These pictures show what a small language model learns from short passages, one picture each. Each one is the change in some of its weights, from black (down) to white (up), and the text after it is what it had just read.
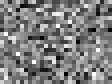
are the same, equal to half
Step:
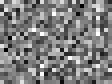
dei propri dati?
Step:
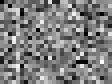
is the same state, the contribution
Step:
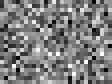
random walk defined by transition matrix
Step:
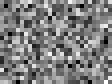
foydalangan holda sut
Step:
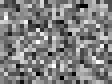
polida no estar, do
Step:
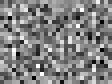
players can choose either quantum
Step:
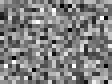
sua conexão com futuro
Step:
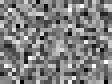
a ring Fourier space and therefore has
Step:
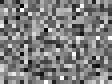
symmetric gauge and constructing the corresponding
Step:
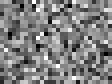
ci-bas, nous
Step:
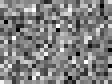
canonical map $S\to
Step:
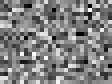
darajaga yetkazgan
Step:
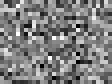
between training and test data, because
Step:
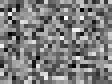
terkumpul akan
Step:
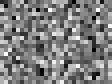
Colegiata de
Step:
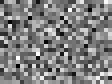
also seems to be true when
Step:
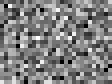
for recent development). As one application
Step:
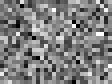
constraints, symbolic regression
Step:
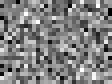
maximum occurs in loss measurements performed at
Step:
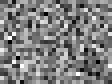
data-driven study at the
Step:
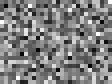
defined as \begin{equation}
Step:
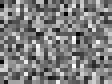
at its maximum pulse energy,
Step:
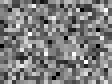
va bu tuyg'u
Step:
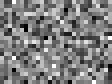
em Ciências da Saúde
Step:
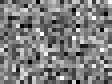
it is best in practice to
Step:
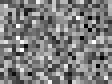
of the EDIG gas
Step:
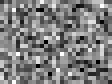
this matrix, using the result of
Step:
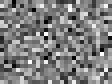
analysis above, e.g.,
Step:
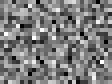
*z* direction. It is
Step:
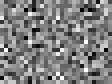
и элементов
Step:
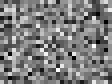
third run will be on the order
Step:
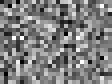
renormalization group equations may be expressed
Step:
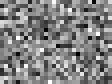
is easier to adopt a
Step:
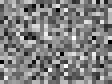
inshooti boshqa suv
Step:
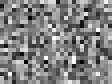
be saved with nearly
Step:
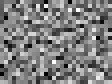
configuration (e.g., size
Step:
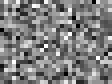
repeatedly, we have
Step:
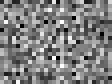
change of removing a vertex
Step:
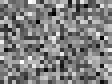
| **Conservative
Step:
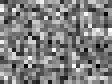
spectra of the atmospheric
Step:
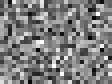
describe the apparatus
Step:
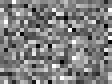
currículos que
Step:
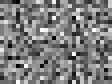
present in the~case of either
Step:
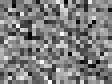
artifactId, while the
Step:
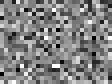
y). \end{eqnarray*}
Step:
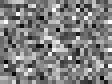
fallo debido a que
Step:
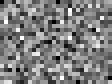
connecting $y$ with
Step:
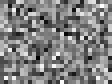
with a certain curve we use,
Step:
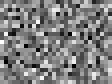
microbending conditions. Only
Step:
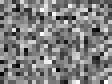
olarak anlamlı bir fark
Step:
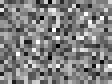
taken care of by Lemma
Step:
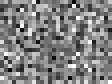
solved yet, but at least
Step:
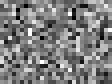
dataset and, while we do not
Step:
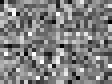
and $\kappa \geq 2$
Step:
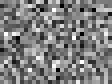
Na visão de North,
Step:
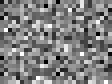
zero temperature case except that the
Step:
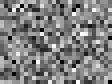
generalizador*. Su significado
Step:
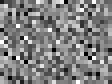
of the different UINs that
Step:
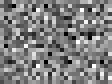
при тестировании
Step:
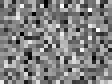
residue factorizes into two
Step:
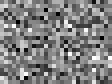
□ **(Proof of
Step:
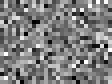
fifth graders in
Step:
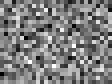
va qisqacha
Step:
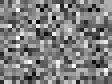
recent DE435 SSE
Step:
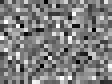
is clearly visible in our evolution
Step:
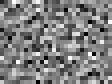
z. B. „die
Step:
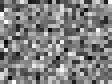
of a %sequence of finite
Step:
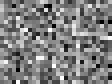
(153 of which also
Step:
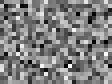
these bisections until the
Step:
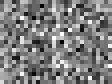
into the criteria for the
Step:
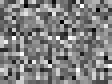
manifolds - their existence, classification and
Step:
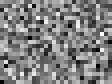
ahvolidan kelib
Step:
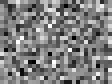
sensação de ver as
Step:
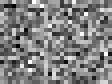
assim, o foco na
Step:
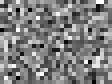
$j$-times to the covering
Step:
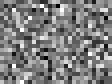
valuable option if an
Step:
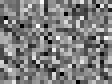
Lemma 3.5 was formulated
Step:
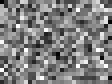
our high precision SDP solver
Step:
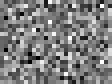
map. However, it will be
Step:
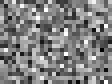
system focused on gross
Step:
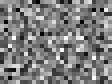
The outer equivariance can
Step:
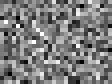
plasma heated in the
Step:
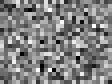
tuzish va ijodiy
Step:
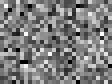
problem, Oxford University
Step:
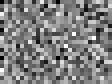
the number of the fixed points under
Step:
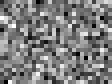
the pre-determined
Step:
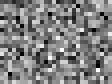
step downward in our partial order
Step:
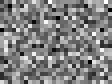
$q$-th reduced homology group
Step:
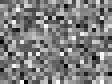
second and third author was supported by
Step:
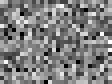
of Zaragoza \\
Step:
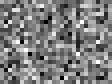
școlarul mic
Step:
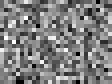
and presumably high density
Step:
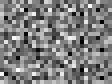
изменении их
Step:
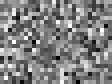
us assume that $f$ is
